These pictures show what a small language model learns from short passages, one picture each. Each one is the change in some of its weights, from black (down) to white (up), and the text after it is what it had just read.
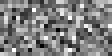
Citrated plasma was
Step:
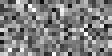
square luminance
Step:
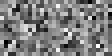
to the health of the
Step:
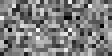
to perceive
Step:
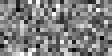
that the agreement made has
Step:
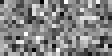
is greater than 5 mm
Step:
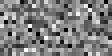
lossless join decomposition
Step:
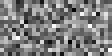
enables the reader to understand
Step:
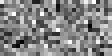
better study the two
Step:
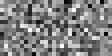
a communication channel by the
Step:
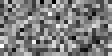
and patients) in the
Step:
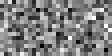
This way protects cluster
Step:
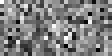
computer simulation of the future
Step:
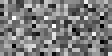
melanin is produced
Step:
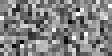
to deal with him
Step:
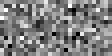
on October 14,
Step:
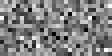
for the considered devices.
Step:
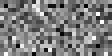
are limitations to use
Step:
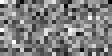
cleaned and classified into
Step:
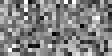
Surgical Research Laboratory,
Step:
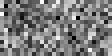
palatal throat
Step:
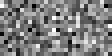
input angle locates in
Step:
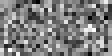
confirms the structural integration
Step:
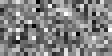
corn stover
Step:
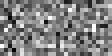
atom in the
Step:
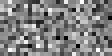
the Arab society.
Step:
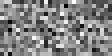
abstract language, so
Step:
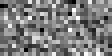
would be the simplest
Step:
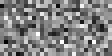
title should be the same
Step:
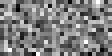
over the design period is
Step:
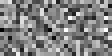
experimental group, control
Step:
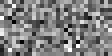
of cultural or educational
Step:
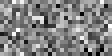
area spline was derived
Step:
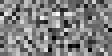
of *Stipa
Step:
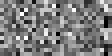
limited government budgets in
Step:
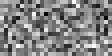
and Health Management,
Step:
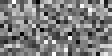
Y$ be a
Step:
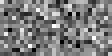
Values are given as
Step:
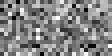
for antiviral
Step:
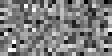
other symbols, as
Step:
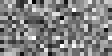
therefore worth following in other
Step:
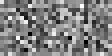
Uvod u
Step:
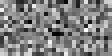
environment but also the
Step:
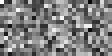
unregulated horizontal
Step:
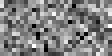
during the indentation procedure
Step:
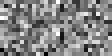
on employee engagement and retention
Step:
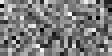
tip effect to create
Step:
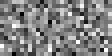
NIVA WP
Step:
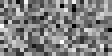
rapidity region.
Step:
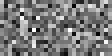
protected by their relative family
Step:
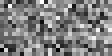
to subsequently extract semantic
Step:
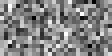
into the gap between the
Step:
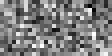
The procedure for compiling
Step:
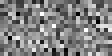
particular was used to help
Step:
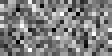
that CH₂ transfer from
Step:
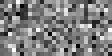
the prognostic impact
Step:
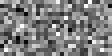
offline and shut
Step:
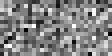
the same technique of
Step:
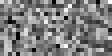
improved tailoring of
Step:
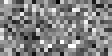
people at heart. He
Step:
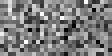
allows adjusting the release
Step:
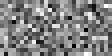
units are the result of
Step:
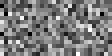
to take Thanga
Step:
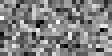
in the field of
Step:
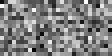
even retaliated
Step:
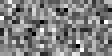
of our proposal.
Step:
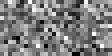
as they age. The
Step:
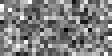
consists of two sections.
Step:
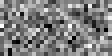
(The standing water
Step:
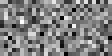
been explained from previous research
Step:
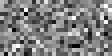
Associations and organisations
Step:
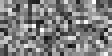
the study The main objective
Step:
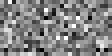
eigen values.
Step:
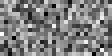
heat energy to the
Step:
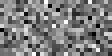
industry could be very beneficial
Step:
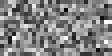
to specific application needs.
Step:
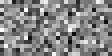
secondary school administration in
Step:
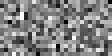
(ENT) of the
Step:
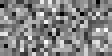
& Othman,
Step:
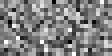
development of diabetes but it
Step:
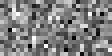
and Mykola
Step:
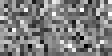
conducted on the survey report
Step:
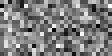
absorption is selective
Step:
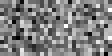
possible and feasible in
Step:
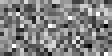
than many other countries,
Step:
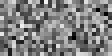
to transfer control, it
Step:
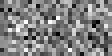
in this regard.
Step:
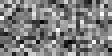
of Saudi citizens
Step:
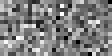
the IEEE conference on
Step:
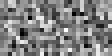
Post Test Techniques Table
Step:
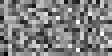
introduced, and its overall
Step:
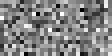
and various labs and
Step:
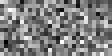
assessments of radiation exposure
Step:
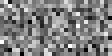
place-based behaviour,
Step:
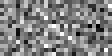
method is based on
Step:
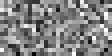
the monitoring strategies for
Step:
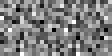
of data files, file
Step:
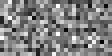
Mastery of the
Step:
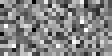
result, taking into account
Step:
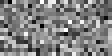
Dimensions b.
